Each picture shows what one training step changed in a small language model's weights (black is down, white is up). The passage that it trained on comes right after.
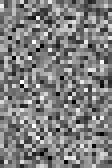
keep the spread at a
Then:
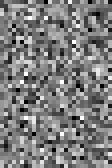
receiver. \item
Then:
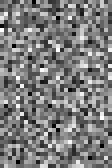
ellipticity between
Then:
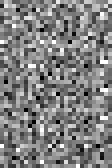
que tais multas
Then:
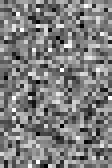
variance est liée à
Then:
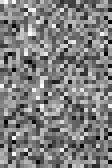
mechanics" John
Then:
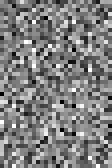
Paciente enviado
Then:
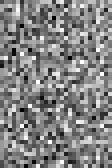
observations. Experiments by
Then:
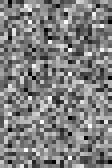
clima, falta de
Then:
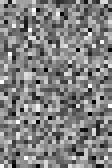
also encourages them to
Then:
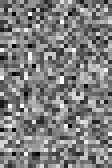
to choose a feature map
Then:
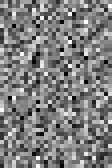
might be observable as a
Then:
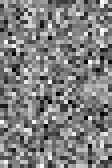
при определении
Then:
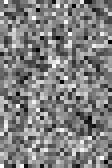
true, linkcolor =
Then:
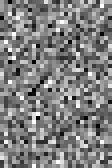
Причины этого
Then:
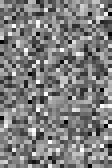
DRL agent observes
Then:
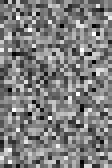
grains is increasing in
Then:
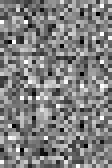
для социальной и
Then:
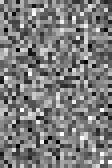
para comparar la variante
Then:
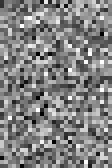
here affect the samples of
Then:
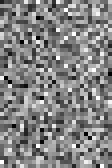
a través de procesos
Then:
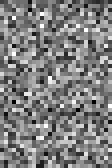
их способами
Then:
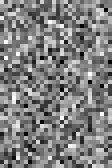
gradiva ali do
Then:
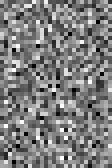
itu sendiri.
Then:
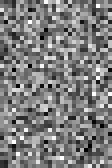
asarini, Tanish
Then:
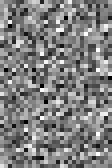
ДСТ Контроль
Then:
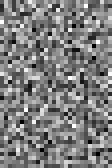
stated as a property of
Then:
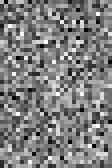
Internet, and so
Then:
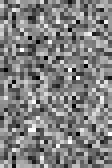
quasars in the local
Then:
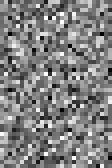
chama de verificação de
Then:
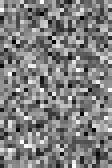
involves defining the operator
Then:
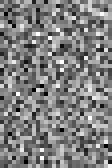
va norasmiy,
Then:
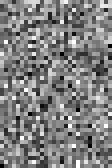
essere disponibile un
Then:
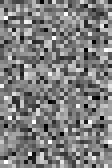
the BPSK signal
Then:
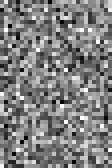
result. The calculations reported
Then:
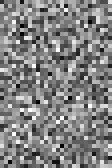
this kind of experiments
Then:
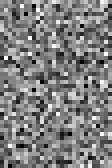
таким актуальным
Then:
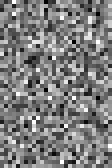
even for simple 2-D
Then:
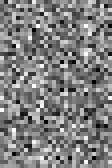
atenção, mantida
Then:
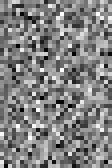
cover aged cases, as
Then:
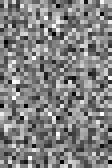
critical behavior is nontrivial
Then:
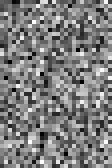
sujeto individual,
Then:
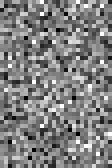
regulation (the „AI
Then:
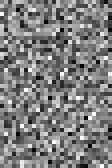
only within a narrow range of
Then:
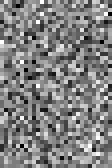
Recently, it was proposed
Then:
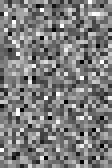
perception de justice
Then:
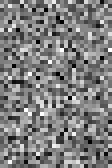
conductivity is uniquely
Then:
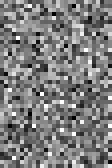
transversal, en el
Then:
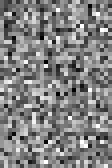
велику справу у
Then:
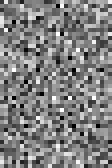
electric potential is assumed to
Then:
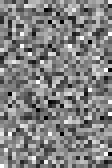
RIB facilities and
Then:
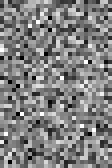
has two eigenvalues, the
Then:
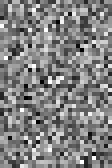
was way too small to
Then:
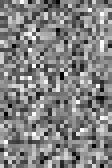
less than or equal to the
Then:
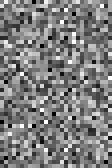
j \propto E$ due
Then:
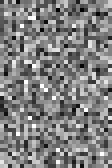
the same 3D volume.
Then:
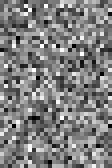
odvodenie a
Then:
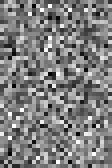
of devices, a hot
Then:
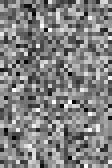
hole concentration. It
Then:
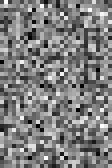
have the integral equation of
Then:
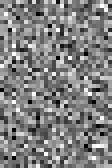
faol ishtirok
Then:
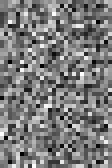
stability and interpretability of
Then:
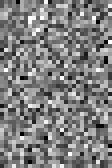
Light in the supernova
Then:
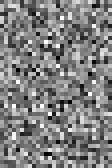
unmatched tuples
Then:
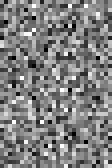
values of $m_A$
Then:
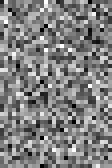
space, as shown in the
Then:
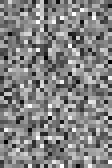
voor onderzoek
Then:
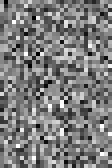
high threshold to focus
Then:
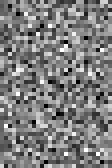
Для визначення
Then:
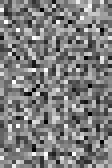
description, while the entropy
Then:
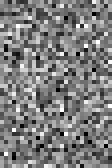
leading twist amplitude.
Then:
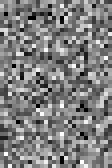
the range -1 to 3,
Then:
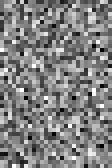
слежки – это
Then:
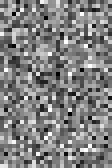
bir mamlakatga
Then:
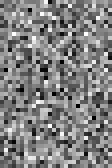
$p$ ranging from
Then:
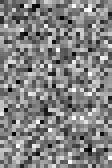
topology, channel
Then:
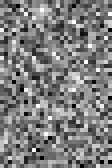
enseñanza o a
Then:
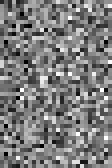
ҳолатнинг амал
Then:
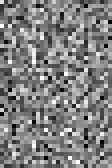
нейросетей в
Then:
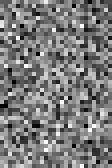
interesting system to investigate,
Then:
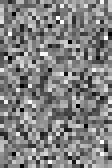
orientada a reducir la
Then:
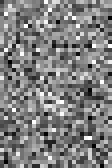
Garfield, em que os
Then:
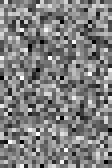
Each entry is a
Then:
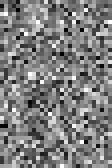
on questions from one
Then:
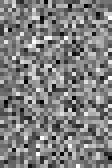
line ($r = 1$ and
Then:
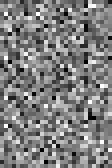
is to study diffractive
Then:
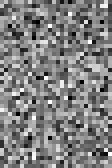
pada keseimbangan
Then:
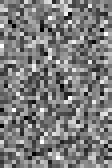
other hand, the decays with
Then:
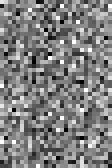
a representatividade queer
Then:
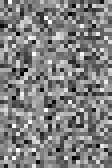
dan pemantauan
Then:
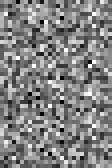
of mining and geological
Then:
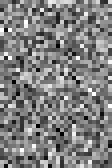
conducted with QPSK
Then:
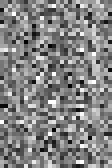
Haven, CT
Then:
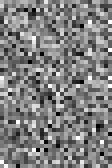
symmetric information structure is given
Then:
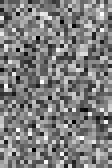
singularity at approximately the
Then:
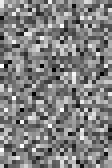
has established a strong position
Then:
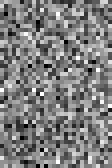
relative volumes of the
